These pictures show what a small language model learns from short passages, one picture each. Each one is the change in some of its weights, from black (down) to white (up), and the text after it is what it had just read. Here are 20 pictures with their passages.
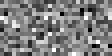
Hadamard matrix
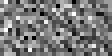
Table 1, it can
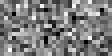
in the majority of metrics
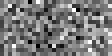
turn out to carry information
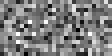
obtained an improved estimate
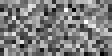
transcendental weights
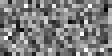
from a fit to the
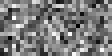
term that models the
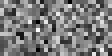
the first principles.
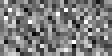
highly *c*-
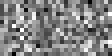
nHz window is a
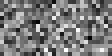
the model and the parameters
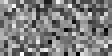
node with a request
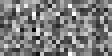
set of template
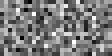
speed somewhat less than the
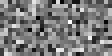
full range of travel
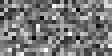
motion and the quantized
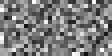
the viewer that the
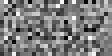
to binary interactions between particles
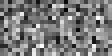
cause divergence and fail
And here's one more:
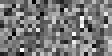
quadratic inflaton potential
